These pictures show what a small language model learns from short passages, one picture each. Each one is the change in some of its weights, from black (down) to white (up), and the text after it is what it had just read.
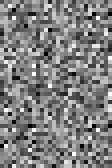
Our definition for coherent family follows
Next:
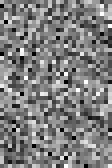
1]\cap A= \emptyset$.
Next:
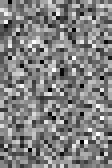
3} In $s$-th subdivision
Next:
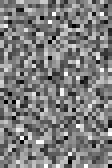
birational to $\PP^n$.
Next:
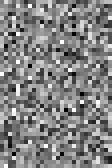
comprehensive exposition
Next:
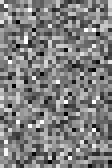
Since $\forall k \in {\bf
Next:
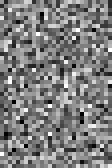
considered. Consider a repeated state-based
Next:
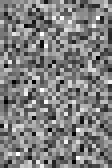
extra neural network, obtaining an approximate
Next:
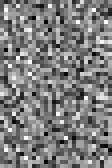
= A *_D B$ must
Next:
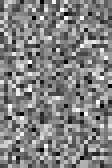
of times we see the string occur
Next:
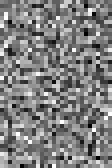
In this sense, then, the unique
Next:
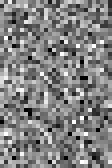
results can be easily extended to the case
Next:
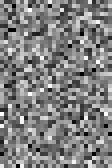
{ identity }$. This ends the proof
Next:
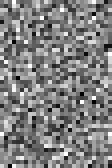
Since $n-1\leq
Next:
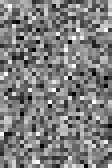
let $M(L)\subset
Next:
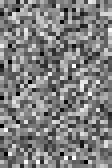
the first, second and third fundamental
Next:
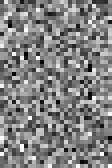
is strict in the usual sense. This
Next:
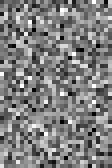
to the $n$-disc,
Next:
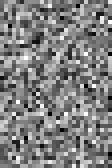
h}$ is an onto. $\qquad
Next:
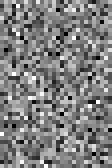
as a function of $N$
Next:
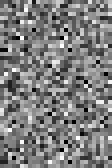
\Delta$, respectively. For
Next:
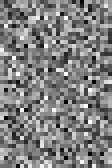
independent interest and can be used to
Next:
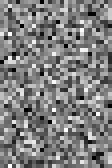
theorem can be applied to obtain \be
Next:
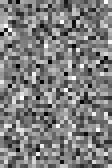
cubes (call their set
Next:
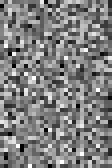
space and let $\mu$ be a
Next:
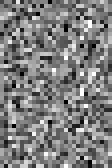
boundary value problems involving Neumann boundary conditions
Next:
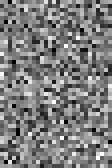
In an analogy to the
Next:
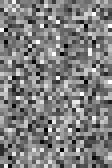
that \begin{equation*}
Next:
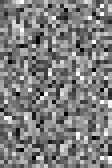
C(K) n \qquad
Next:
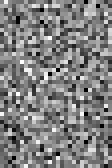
of geometry. In Section 5 we briefly
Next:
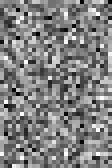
1.1, where a very close
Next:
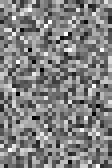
this paper, we present a novel
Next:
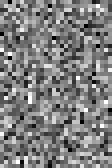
for $x\ge 3.$ In
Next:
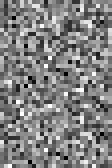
would require significant compute to solve. The
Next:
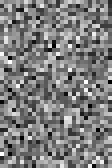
that $\prod_{x\in
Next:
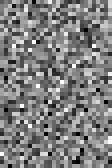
\left ( \phi_{ \nu
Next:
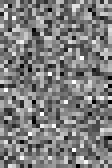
(2,3)\}.$ The corresponding
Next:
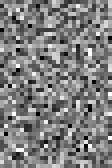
corresponding principal series module for $\tilde
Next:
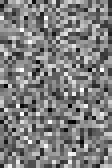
known. We deal with the special technique
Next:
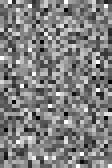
though it at exactly one point. While
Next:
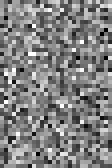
Computing (STOC)}, pages
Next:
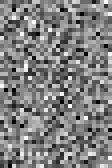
\},$ and let $D$ be
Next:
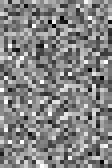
$$ Similarly, one may choose
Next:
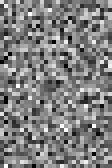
of how Penrose discovered
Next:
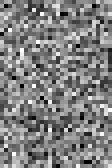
one variable that occurs on the left
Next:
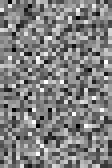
and systems that are built from
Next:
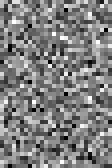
finite refinement; (c) each
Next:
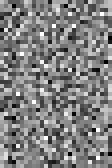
Affine Cells and the
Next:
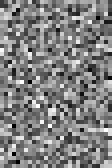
},\partial _{2},\partial
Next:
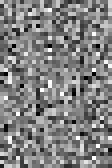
of complex hypersurfaces. Annals of Mathematics
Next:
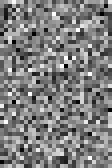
polynomial in $k$ of degree at
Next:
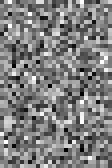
singular spectral measures for $A$ and
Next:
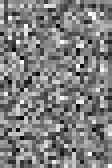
which can be re-written as $$
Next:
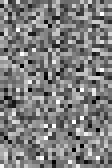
- 1)$, which is the number of
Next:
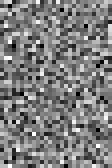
input process $J(\cdot)$ that
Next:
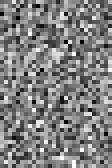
on $({\cal X}, {\mathcal
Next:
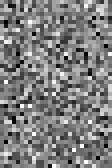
\leq c$ rather than the derivative
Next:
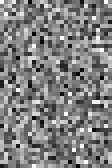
things, this gives the claim
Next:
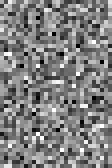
was obtained by Kashaev
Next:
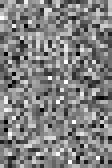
is its input. **Example
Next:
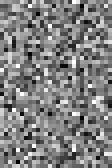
process of trimming can be defined
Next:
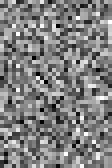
be the tiling that is obtained from
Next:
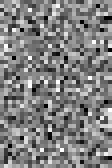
U\begin{pmatrix} 0 &
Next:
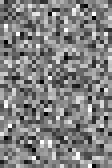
it be settled for all oriented
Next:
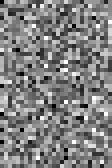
We solve this problem by the
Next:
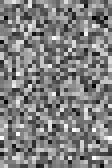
of this, in the following at
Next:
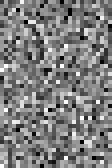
with the continuous Brezzi
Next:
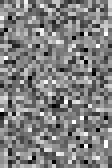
the formulation of the theorem and the standard
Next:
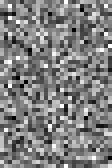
Theorem \ref{THM:
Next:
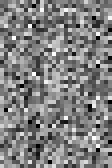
modified residual norm steepest
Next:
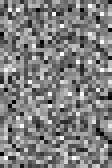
overlapping domains. In the first
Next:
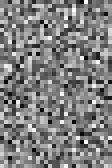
of rank $r$. First consider the
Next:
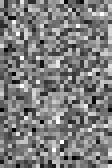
a structure. Apart from high
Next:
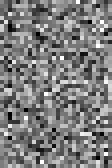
Studying continuous time counterpart
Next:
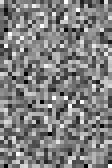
for $\alpha_n$ and covariance
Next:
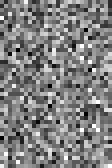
continuous sample paths almost surely, in the
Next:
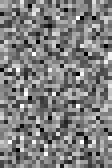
\cref{sec:4}, we
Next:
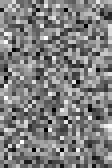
Let \begin{displaymath}
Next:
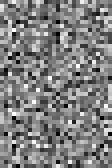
Machuzak that I would
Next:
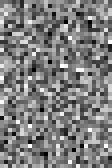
the commutative $ C^* $ algebra $
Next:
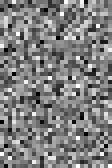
a contradiction. The second direction is
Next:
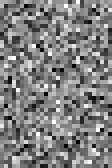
seen as an optimal isoperimetric
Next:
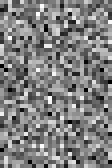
given in Section \ref{section
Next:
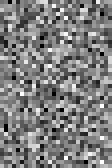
and how fast they are moving.
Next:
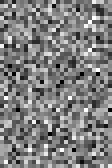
rank $\ge3$. Then
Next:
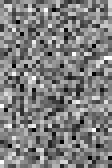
Then $X$ is a model of
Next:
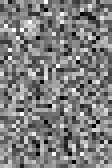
preserve perfectness (cf.\
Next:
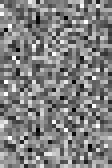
derivative-free approaches to solving a scalar
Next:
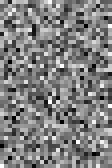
0 \end{pmatrix}$ and
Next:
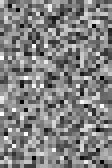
updating rule is mixture of
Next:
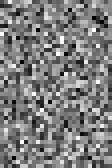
analysis. We make the following simplifying
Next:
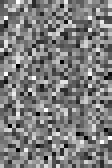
m^i) \otimes
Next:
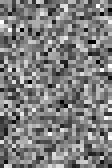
]$ satisfies Jacobi identity.
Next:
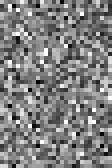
End}({\mathcal M}({\mathbb
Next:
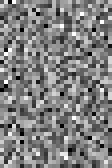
Universit\'e de Rennes
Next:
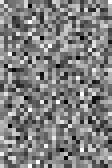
main essence was to exhibit a
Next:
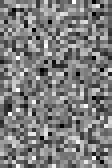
driven by a stale
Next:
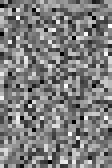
the path $\varphi_{2}$ are
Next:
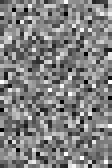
$\langle x_i\rangle$
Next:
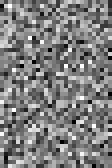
group $\Cal U(M)$ is
